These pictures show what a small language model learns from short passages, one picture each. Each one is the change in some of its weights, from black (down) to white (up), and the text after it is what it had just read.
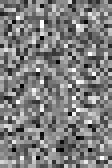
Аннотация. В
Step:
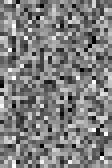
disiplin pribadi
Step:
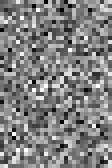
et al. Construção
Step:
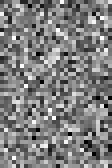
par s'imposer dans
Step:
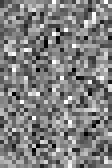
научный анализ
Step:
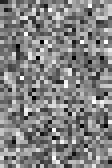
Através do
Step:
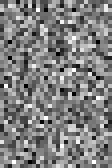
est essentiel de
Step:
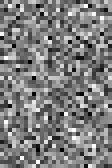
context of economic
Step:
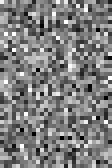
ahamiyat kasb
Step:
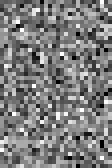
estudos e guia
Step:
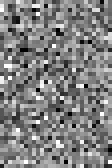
Venezuela y
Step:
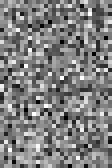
técnicas y
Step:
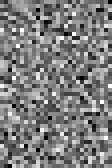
заработная плата
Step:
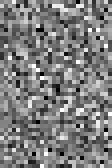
which is in reference
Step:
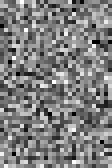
entre tipos-ideais
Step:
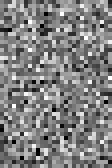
References: 1.
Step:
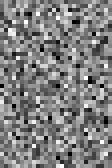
iniziali); -
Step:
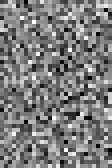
von insgesamt
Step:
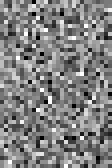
darslarini tashkil etishda
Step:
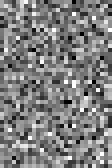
Liderazgo más
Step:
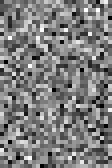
важный элемент
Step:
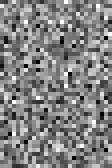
principles in the
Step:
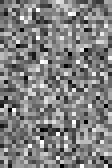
действием на
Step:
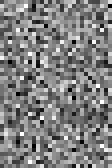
Achievements //
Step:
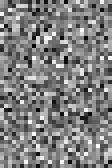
de los Pastores*
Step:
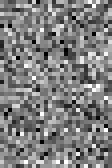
XXI: taller sobre
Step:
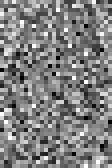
se dá devido ao
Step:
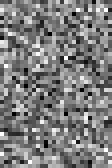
la statistique de
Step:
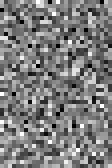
ўринларда сир
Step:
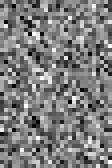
chiqib, aytish
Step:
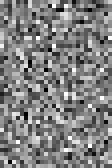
**Advances in
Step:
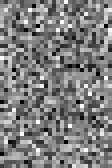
yang sangat sukses
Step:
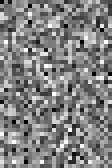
kuchga aylanib
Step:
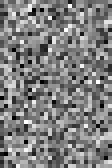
macht“ und 2.
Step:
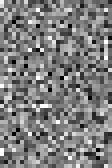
teóricos para as
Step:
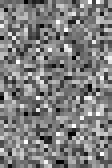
asr boshlari o'zbek
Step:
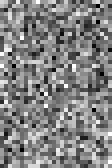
por lo que la suma
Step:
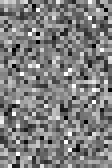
на показатели
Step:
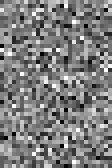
bo'lib ular:
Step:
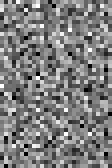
oócitos, como
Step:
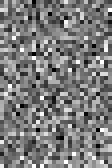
Revitalização dos
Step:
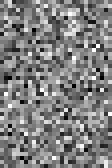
al abordar las formas
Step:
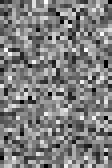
ning suurendama
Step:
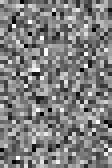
одлуки и нема
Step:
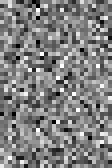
για την
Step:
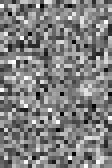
the day, body
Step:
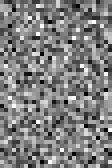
tarqatish tizimini
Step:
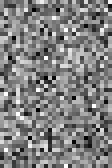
a comparison to the
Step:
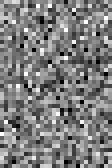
etilgan namunalarning
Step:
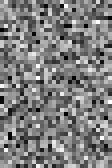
intilish. Olib
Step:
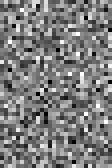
methods based
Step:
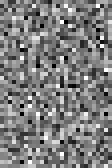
кардан шумо
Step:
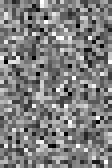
у державу.
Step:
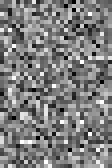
cada persona de ser
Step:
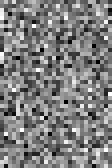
vivo, por lo que
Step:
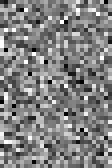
il concavo e il
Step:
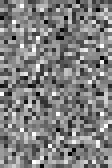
с англ.)
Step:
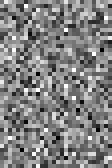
pedagog kadrlar
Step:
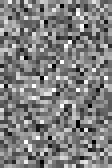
ледники и
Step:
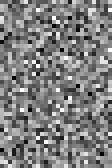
livro mantém o
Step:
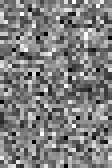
en comunidad. Hay
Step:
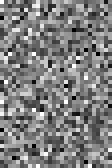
e abiotici
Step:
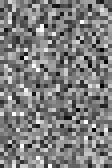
теории «воротного
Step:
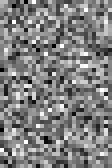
naturales o la
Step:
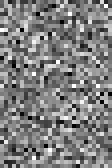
в короткие
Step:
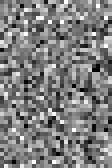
quebras de paredes
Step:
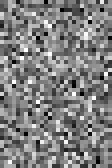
donde no hay
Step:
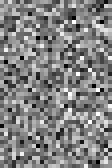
таранов, пуска
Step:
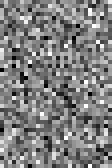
námi. Í
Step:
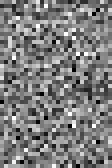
en nada, y menos
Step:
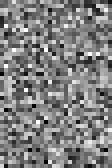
perte de ressources
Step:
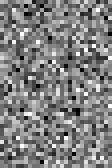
его мнению,
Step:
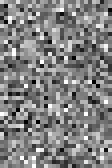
Lychuk M.
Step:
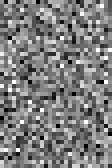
na sodiqlikni
